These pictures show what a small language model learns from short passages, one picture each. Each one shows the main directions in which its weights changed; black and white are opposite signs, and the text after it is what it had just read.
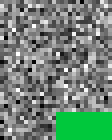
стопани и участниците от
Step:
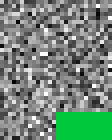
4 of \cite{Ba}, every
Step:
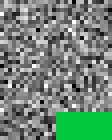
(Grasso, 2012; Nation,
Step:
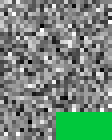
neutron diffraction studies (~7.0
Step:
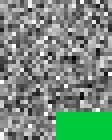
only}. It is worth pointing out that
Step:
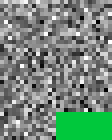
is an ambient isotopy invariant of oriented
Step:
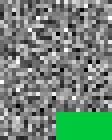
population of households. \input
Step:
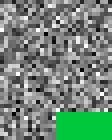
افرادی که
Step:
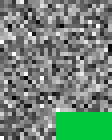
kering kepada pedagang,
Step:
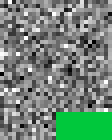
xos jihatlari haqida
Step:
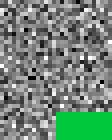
xalqaro standart bo'lib
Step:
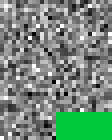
for astrophysical objects.
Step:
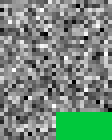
experimental data. All interactions show larger values
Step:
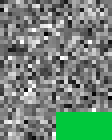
2t'\cos k_y \end{pmatrix}
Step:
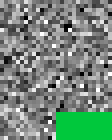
смысла, восприятия
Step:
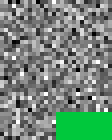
Cultura (Unesco) em
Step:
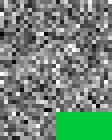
Sistema de Informação de
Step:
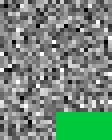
$\boldsymbol{m}$ is the unit vector of
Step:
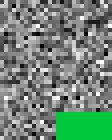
and $\Lambda$ are of the same dimension,
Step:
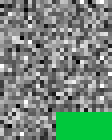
4. Shavkat Oltaev.
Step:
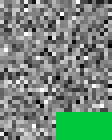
фахівця в процесі
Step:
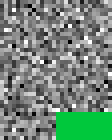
hypersurface with infinitesimal bending
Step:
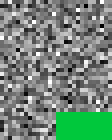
ohm.[1] Penelitian
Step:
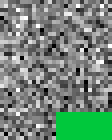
modes, is quite involved. This is in
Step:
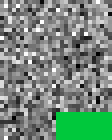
as described above and $m(\zeta)$ be a solution
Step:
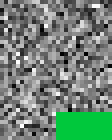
Edad Estos productores, mayormente,
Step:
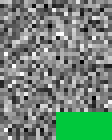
the effect of permuting a feature on the
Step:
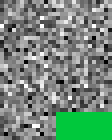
in this work, see appendix.[A] for
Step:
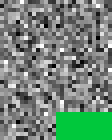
to \cite{ioffe} for the proof of
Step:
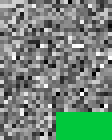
nadie barre las hojas. Son
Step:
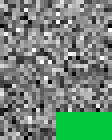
тарбияда янги
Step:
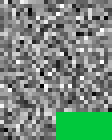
the formation of the phenomenal field
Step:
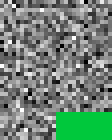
& \textbf{\underline{7}} \\
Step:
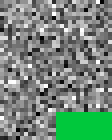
shown in **Figure 3a**, obtained by integrating
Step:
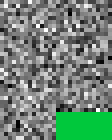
of the scalar field change the mass and angular momentum
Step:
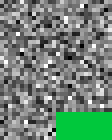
in \cite{K2} significantly
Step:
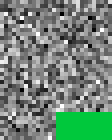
the collisional and photo cases of
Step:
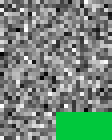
\frac{1}{\epsilon+ \omega -
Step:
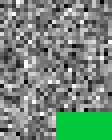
- Silverstein, R.M. dan
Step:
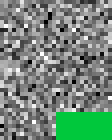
situação privilegiada, com vista para
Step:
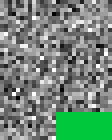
that the GIT sequence ties up with Krein
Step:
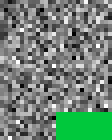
further compare to an advanced
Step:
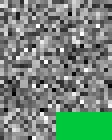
4, and one of the vertices 5 and 6 because each
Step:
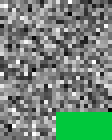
as the theorem asserts that every analytical
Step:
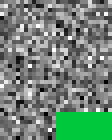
My research has received funding from the
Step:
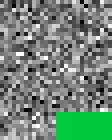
and $T$ are graded by multidegree.
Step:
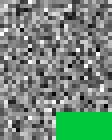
each of them parallel to the axis so that the
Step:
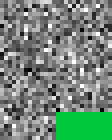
Xalqaro aeroporti 493
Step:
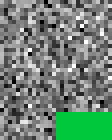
form. There is a distinguished
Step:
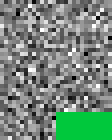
this case hypercomputation is an interesting
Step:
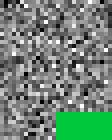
\thanks{Partially supported by
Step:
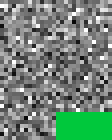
\item each vertex can be fired only once
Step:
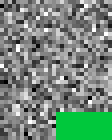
r \ \frac{r e^{i k
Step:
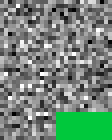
by truncation at the residue term. Note
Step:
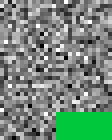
\mathcal{G}$. The power flow equations describe the
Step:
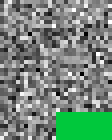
valley. It is important that the sign of
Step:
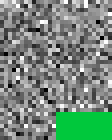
We show that the spacetime fuzziness
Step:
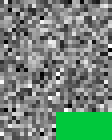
impossible as $\ce$ is proper). For
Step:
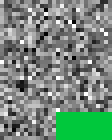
are five vertices $a_1, \cdots,
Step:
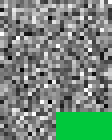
the more massive systems. Finally, for what
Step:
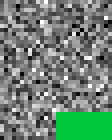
from this work with the results reported in
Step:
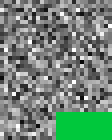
major factor affecting MRCI
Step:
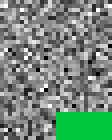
and lower interferometer by fitting the
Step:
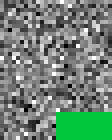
se nisu odazvali
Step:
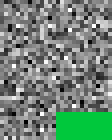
from $x = 0.126$, the characteristic
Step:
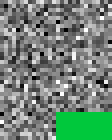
as a subring and will be written $R$.
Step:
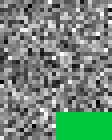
less than a day after the maximum of the
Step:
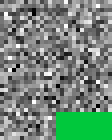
follows: there is no strictly
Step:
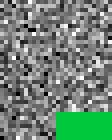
\mbox{for all } \mathbf{x}\in
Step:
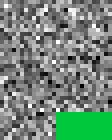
a positive hyperbolic polynomial of degree
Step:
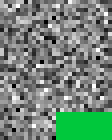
problem admits a complete solution, then the second problem
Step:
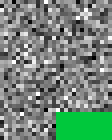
Salimov rahbarligida
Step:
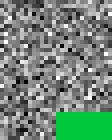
عليه وسلم
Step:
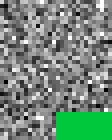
at stage $\ell$ when $g_\ell =
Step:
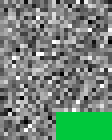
all vanish. \begin{example}[Finitely
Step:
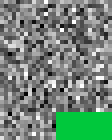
with {\tt vbroad$_{\rm
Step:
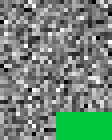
where $\Gamma$ and $\Lambda$ are constant diagonal
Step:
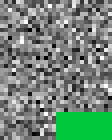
$\tr$ will denote the normalized trace on
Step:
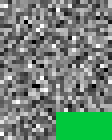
mingdan oshgani ma‘lum
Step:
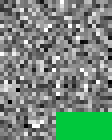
of increasing clamp radius $R$. Each
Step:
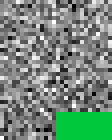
using $\chi^2$ fitting with our new
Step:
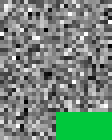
art scene. *Scientific
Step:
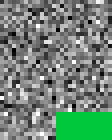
$v_0$ can be varied within
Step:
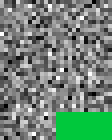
g$ if and only if $f - g \in
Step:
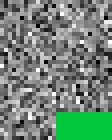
from equation (10) a theoretical genus
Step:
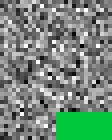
his analysis, to reproduce all the sorts
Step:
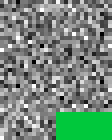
un enfoque metodológico de
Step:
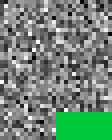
fixed measure of lip shape that can be
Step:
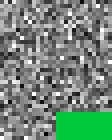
4) maksimal quvvat
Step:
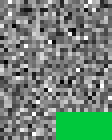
concepção para moldar as bases
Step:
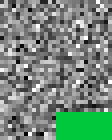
and $\mu$ is the viscosity values (see
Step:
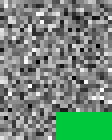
example, be one of those arising in time series
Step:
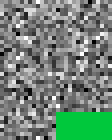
${}_r\phi_s$, consult
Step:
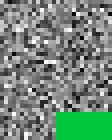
& K_{c} \overline{K}_b
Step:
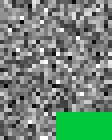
their mean and standard deviation, respectively. In order
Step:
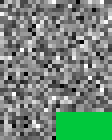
of hydrogen ionizing photons at
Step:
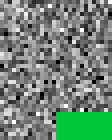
assinantes das revistas e
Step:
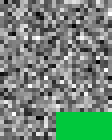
transforms in $\mathbb{R}^{2}$.
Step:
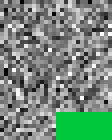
naar onder: een harde, een
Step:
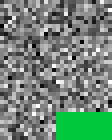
the experimental momentum distribution of the probe
